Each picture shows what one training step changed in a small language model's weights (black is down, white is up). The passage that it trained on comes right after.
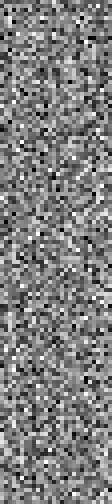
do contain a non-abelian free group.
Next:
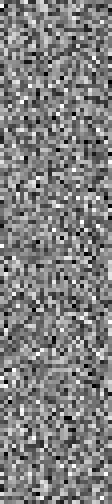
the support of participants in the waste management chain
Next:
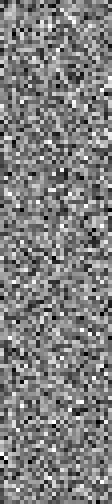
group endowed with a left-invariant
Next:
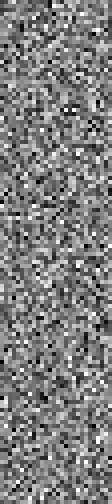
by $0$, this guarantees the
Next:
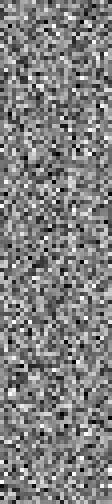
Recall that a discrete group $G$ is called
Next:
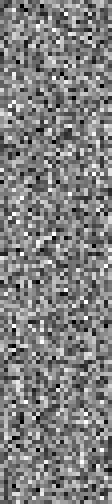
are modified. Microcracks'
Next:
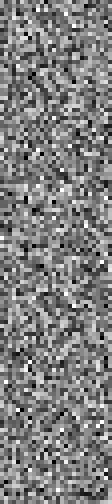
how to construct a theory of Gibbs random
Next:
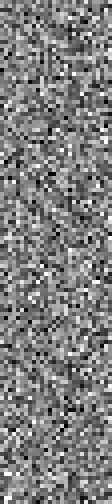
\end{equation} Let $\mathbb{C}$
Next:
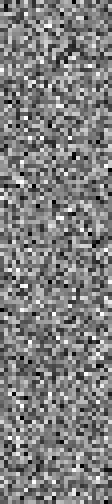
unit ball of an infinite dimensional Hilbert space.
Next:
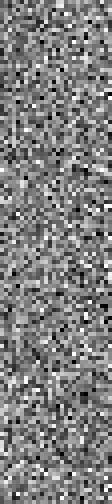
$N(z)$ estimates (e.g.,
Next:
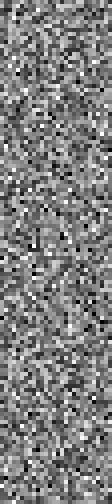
hours before gradually declining as
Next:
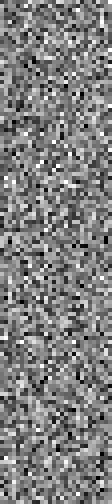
Properties of phenolic/fiber
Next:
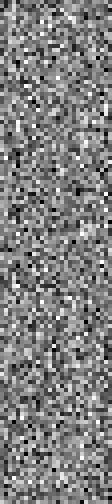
group (QN^+OH^-) have been
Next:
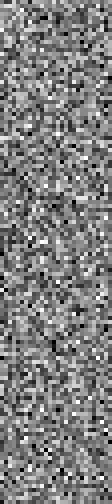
upon size and refractive index of the
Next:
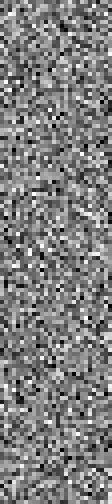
because many different models have contributed data to them.
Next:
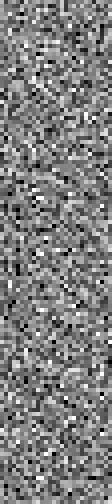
continuous, that is, there exist a constant
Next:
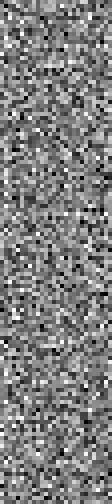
schedules related to specific agronomic
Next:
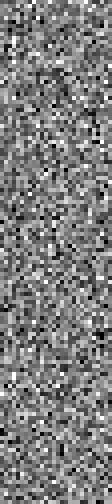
\(q_i\).} Since we assume
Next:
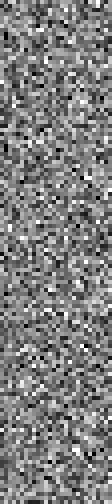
every collection of mutually orthogonal projections
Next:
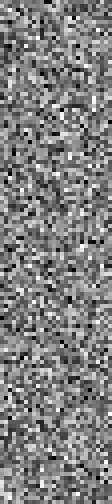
on this problem may be categorized based on whether
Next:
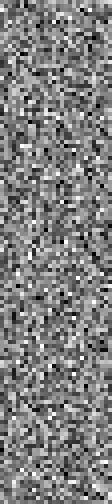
rare tumors. Methods: A
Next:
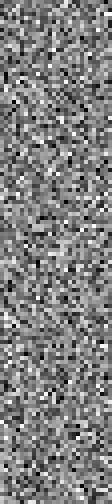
right mandible with c1–m2 and
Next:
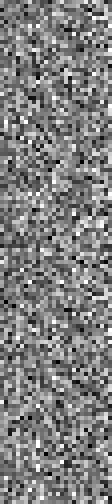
finite covering. \end{proof}
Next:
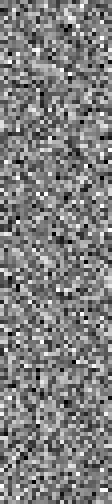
it is known that \begin{equation}
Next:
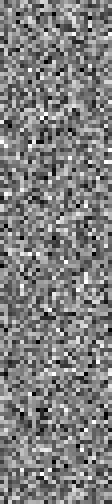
give the limit group. In the following results, we
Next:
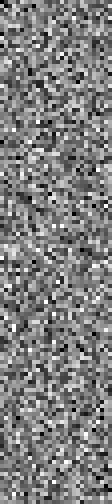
with probability one. The same kind of behaviour,
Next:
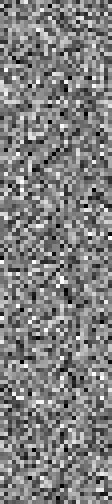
by $\Delta t$, it is not difficult to show
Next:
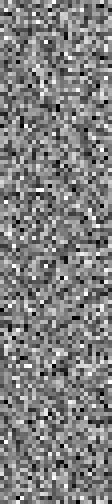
n+\beta+1$, we get for all
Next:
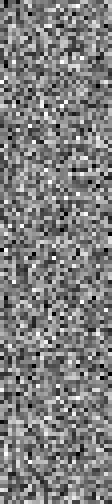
duration of the production at the rate X_1
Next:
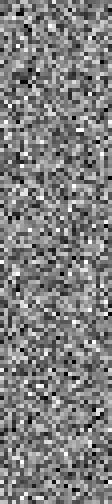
some quantum subset. Then the quotient algebra can be
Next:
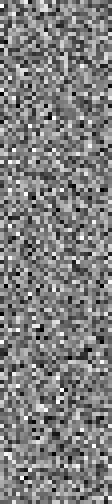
the equations, both parts of which contain $x^*$
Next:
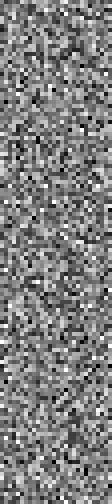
also based on inputs from WP2 (in
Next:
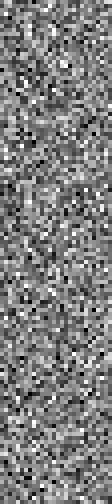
Writing - **O**riginal
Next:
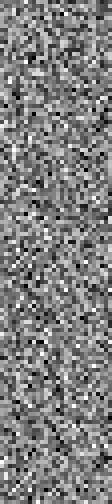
norms of sections of $E$ and
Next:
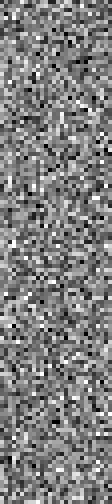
ca. 10-fold cheaper than
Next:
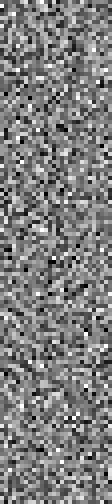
the special case $\eta=1$ the above
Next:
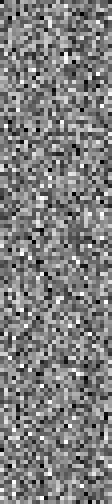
"GAN-based Generation and
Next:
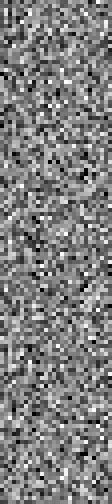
each other have unique Gr\"obner
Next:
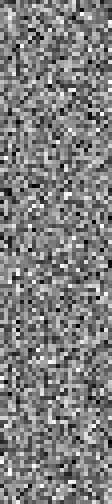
service time distribution affects the benefits one can
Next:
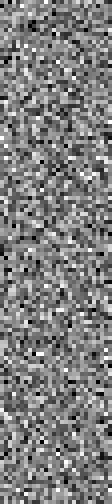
distribution of the videos was as follows:
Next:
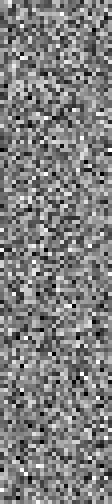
in \mathfrak{S} as the statistical
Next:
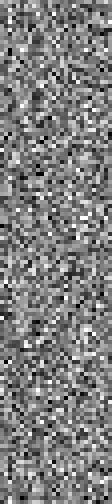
for each $0\le k\le
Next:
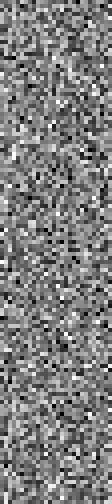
to fulfill the aim of this study. Research
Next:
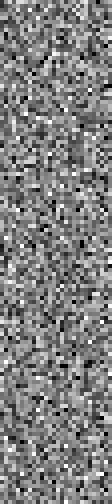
2016). Furthermore, many stored grain
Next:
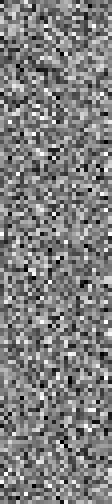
and $S(m,k)$ are the
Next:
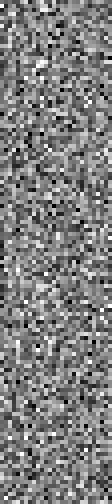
the density (\ref{ci}):%
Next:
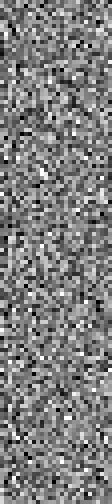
conditions exhibited the lowest values for these
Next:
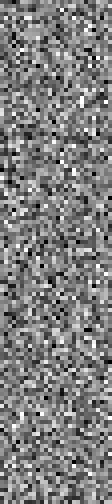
waters. Gradually, industry is
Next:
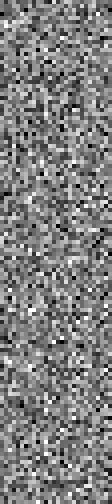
\\ The main result associated with this class of problem is
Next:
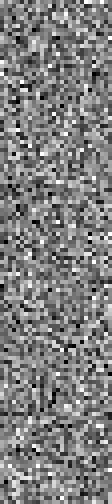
A. A. Markov: Theory of
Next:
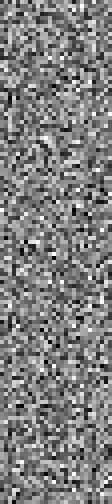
explicitly includes the nonlinearity from the boundary
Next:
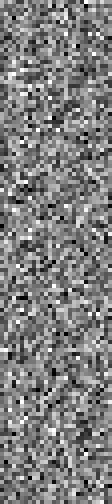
Murali, n.d.) (UPI
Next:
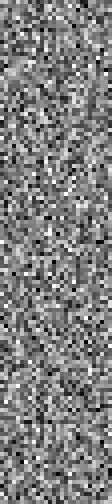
the symmetrization map which maps a
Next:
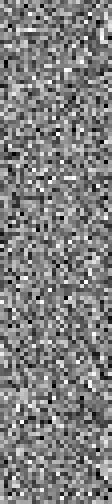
district recorded lowest sex ratio
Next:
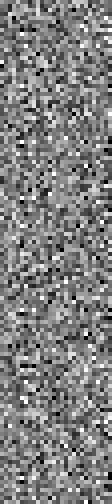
the *Flaviviridae*
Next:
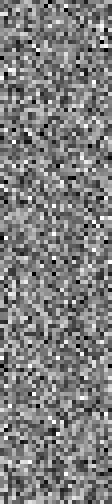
parameters. Weymark (1995) and
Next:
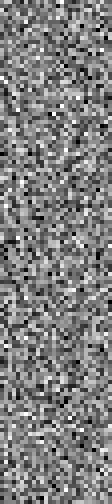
A 2-bistochastic matrix $M$ is
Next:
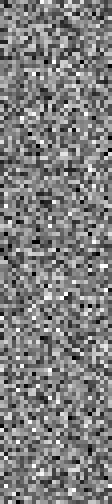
be modified according to the comments and the
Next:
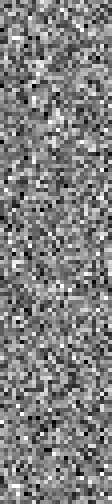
for Autonomy of work factor is high as
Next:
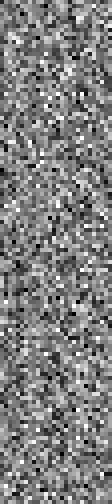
I.C., Chamberlain,
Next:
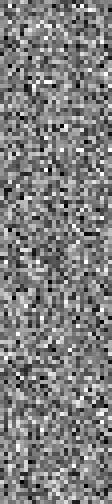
s × Our rule-based approach
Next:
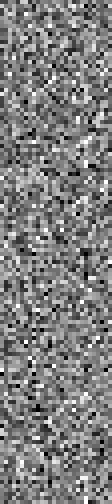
public interest are less effective as a result of the development
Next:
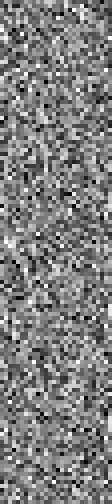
the presence of a plurisubharmonic
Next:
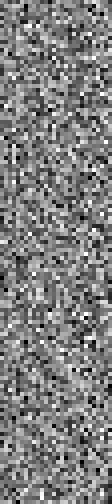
\end{theorem} A quantitative version (in
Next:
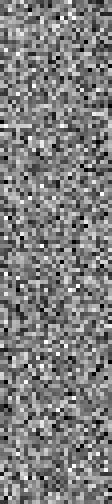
$\kappa$. %% Here, a finite
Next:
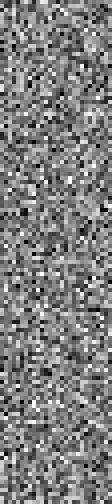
of sea-ice can be expected to have negative
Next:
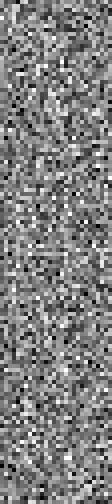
in \ref{P_3}. There exist
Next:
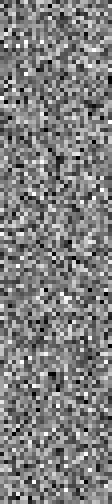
by the monomials $t^\ga$ for
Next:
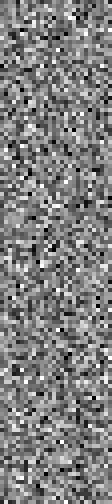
L-shaped algorithm. |
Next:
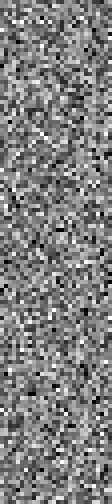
overburdened in my role." In
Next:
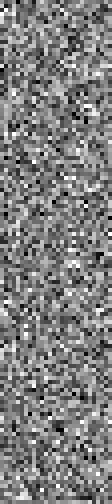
of History at the Universidade
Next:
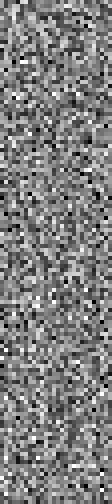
in terms of their corresponding free-energy functionals.
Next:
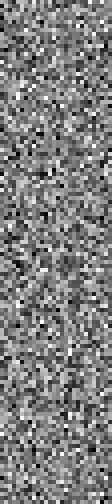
I employ the EXOFASTv2
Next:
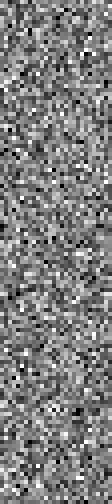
drug by diffusion followed by
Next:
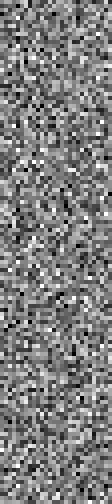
\vp(\mhI)$. Since
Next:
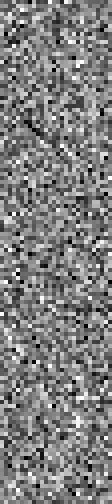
expresses true amalgamation of the parallel
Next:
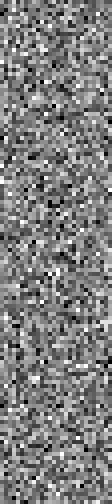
M_t} M_0 \omega_s
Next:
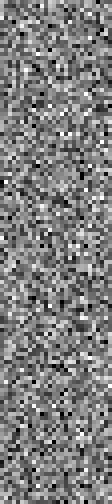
\bibitem{Shm17} P.
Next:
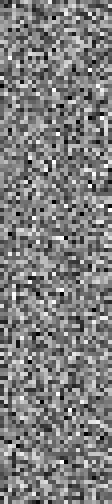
is an isomorphism.} \] (See
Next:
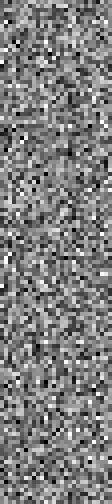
the parameter $\xi \in \rr^n$;
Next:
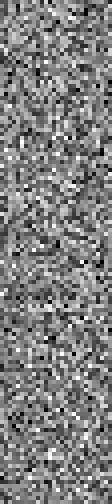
Literature review There are two main sources on
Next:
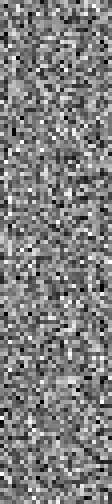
at zero? This natural question can be found for instance
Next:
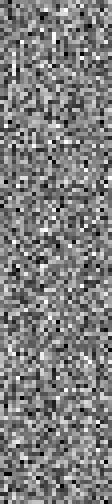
[19, 20]. This correction is sometimes
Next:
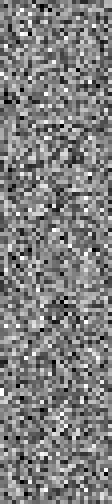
sodium, G = germanium,
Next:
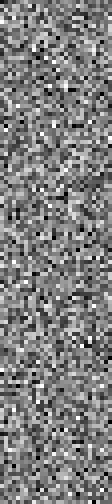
and diverse universe, one particular type of collection
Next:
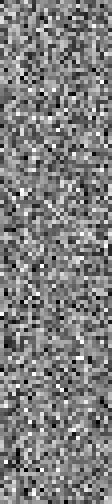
and horizontal lifts of a vector field
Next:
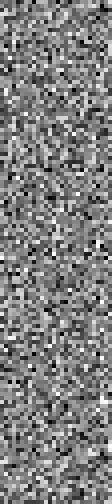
results of the long time behavior of solutions of the
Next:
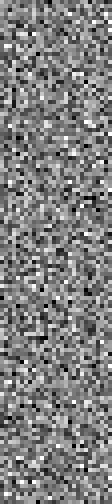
all underwater photographs from the
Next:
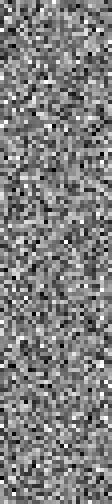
and velocity RMSE of
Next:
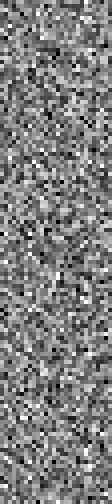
a transformation of external fields. We then apply
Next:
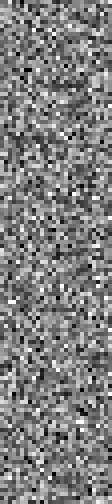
\ref{maintheorem} over an interval
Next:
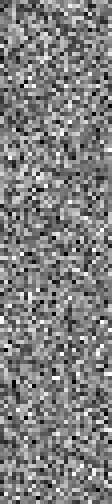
are correct although they are different from those given
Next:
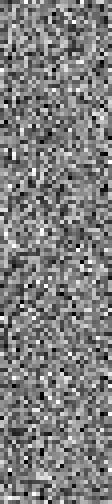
results of this study indicate that the implementation of
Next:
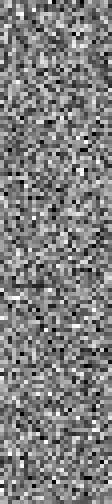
a recursive formula for certain generators of the function
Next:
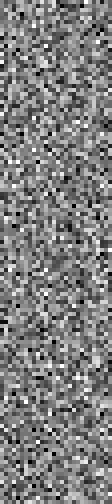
the output to two, and we apply a
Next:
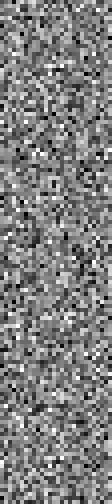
organic synthesis. Use of
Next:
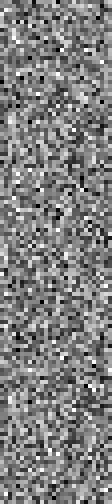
House of Representatives(69)
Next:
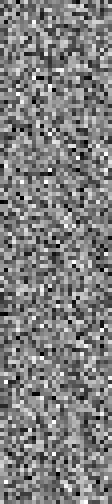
children's performance on the WISC show a
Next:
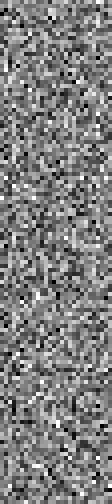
4. Conclusions The study revealed that
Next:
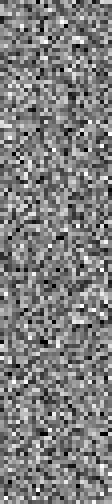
denote $s=s(x,\theta)$ the
